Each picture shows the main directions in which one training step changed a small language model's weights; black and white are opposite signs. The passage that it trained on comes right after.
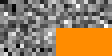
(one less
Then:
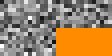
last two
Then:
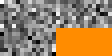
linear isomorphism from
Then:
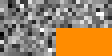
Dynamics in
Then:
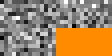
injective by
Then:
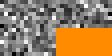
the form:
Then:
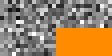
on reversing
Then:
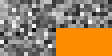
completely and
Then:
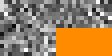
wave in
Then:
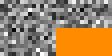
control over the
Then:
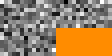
symmetry is
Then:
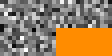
the same function with
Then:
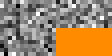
: j \in
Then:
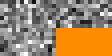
by Serre
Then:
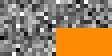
(2 Cor
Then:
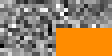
say that
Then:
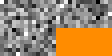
and determine the
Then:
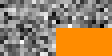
x $ is
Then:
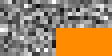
pollution is
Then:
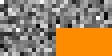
are finite since
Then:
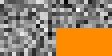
is given by $
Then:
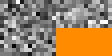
The problems in
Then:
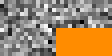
can be found in
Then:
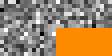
and utility
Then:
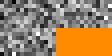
coefficients, since
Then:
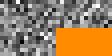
calculation of the
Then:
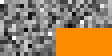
on Algebraic
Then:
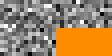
evidence that
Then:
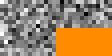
of paying
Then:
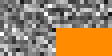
said, this
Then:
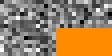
is obtained by
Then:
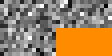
of the paper
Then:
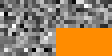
all mass elements
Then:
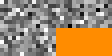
for Dynamical
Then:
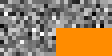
the final
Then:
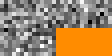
and 4%
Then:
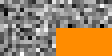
concentration is
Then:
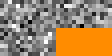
\right )
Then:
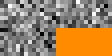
C - H
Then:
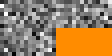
the Weyl group
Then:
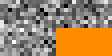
kinetic parameters
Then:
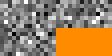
every point.
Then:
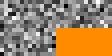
through the following two
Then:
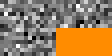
the positive effect
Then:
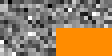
flux density
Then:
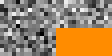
application, such
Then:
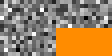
insight into the
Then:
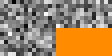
note that we
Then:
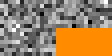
get an expression
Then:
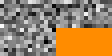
from Proposition
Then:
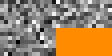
for node i
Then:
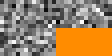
made to
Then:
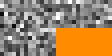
all results are
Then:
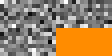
constant in terms of
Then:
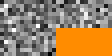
are quite
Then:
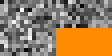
case of a
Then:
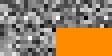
strong connection between
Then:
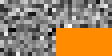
in full
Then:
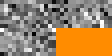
to adjust
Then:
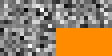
lower and upper
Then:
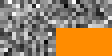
U \to
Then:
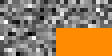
level measures and
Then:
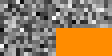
The formation
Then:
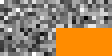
for type I
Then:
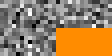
is normal if and
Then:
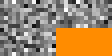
By Sun
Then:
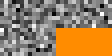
prepared and
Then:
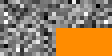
$v \in
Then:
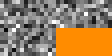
particular solution of
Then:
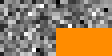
of the constraints
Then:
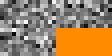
conducted to
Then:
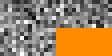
are sold and
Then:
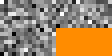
and the same
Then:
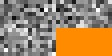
selected from
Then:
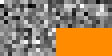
surfaces can
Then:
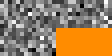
example of these
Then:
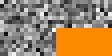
shows that the
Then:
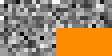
and painting
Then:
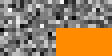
c, \quad
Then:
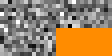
some signs function
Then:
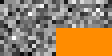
of electrons in
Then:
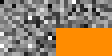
photons within
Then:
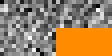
use of the
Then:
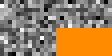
bad fit if
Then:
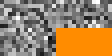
as the functions
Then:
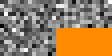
the quality of
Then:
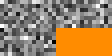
that $\forall
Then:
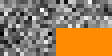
this database
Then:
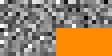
that sets
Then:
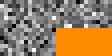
a)$, respectively.
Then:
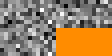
cochain complex
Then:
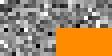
be computed for
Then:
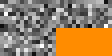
the shape
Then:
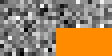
have also led
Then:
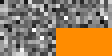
tools and
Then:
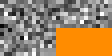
the site
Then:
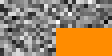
in regard to
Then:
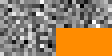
at the time when
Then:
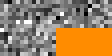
have weaker
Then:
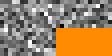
of fluid
